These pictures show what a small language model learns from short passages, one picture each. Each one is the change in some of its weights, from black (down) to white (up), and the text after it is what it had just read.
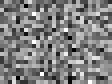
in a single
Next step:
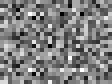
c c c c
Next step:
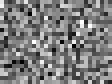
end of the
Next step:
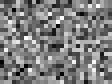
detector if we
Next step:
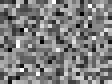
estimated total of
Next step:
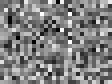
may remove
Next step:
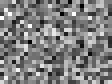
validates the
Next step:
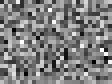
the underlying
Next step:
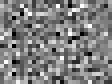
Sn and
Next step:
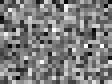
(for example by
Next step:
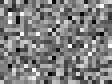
be defined as
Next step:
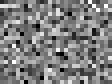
tuning of
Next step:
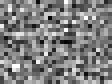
It is thus
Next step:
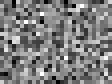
We note that
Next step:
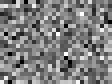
cloud of
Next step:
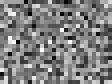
longer type
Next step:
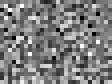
refined inference
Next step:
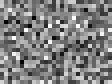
different days,
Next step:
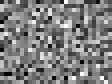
of the fit
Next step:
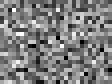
magnetic activity in
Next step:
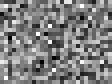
moments of
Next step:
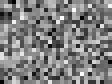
time evolution of the
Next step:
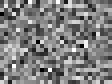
bandwidth of a
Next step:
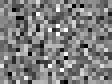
a near constant
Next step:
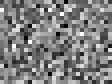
a global
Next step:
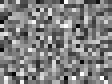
of the optimal
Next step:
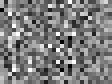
that locking
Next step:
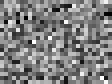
the $3
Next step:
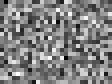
the electrons have
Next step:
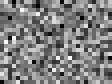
events in
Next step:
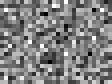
good prior
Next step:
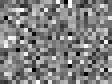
as Jones
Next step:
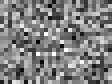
time step
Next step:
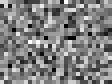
later in
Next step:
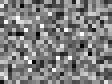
components, we
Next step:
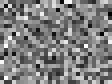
approximates the
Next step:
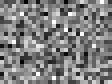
also evolved
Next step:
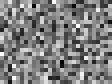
with current measurements.
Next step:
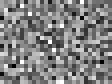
more frequent
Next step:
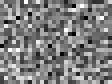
we use, the
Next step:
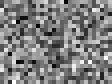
transition temperature,
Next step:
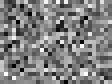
this end,
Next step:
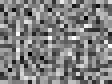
to preserve
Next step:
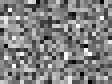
in alignment
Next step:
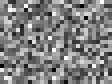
the solutions they
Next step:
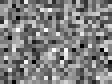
on the same
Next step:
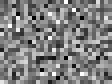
the relation between
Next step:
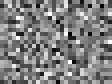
$L$ are
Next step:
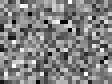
that our approximations
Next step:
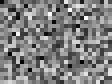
solid basis for
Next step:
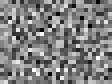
and in some
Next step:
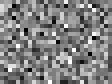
Mott and
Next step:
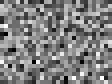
when the measurements are
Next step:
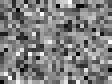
D {\bf
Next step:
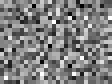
is possible at the
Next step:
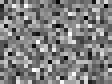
driver in
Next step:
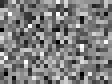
with the overall
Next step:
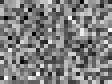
can be fitted
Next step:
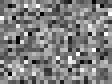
Using {\it
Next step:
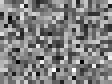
works well and
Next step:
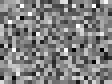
are the energies
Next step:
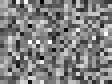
and new type
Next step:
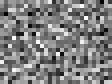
solar magnetic fields
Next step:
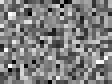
refer to the
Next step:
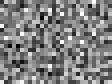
length. The
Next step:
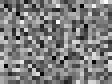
for determination
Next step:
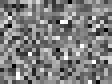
that connection.}
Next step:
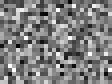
lines plotted
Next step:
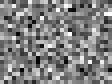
$N$ is
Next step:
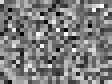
controlled by only
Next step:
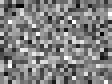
our model, the
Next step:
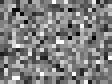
usually well
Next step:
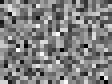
The next
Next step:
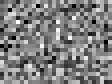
then ship that
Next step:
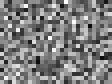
the excitation
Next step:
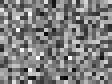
while setting
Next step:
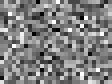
produced in the
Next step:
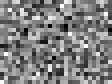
contribute to
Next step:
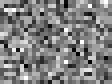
scattering to
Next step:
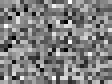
here that it can
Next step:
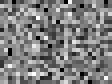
function inside
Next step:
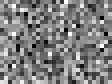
magnetic circular
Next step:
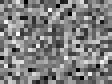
have shown that the
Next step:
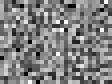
\\ \hline
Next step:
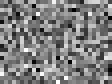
to $\Delta
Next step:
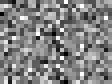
terms of current
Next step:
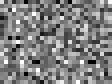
evolve in
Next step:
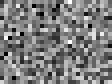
are corrected by
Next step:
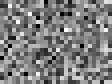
indicating that the
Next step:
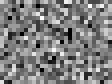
characterized by:
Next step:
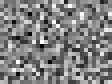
estimate our analysis
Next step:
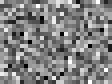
highlight the
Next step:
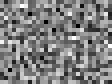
to evaluate our
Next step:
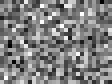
sine and
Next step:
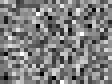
AI. The
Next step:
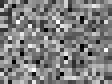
scale invariant
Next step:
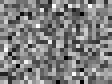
survey a
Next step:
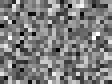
\] Let
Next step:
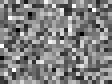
At the
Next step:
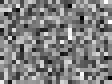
object with
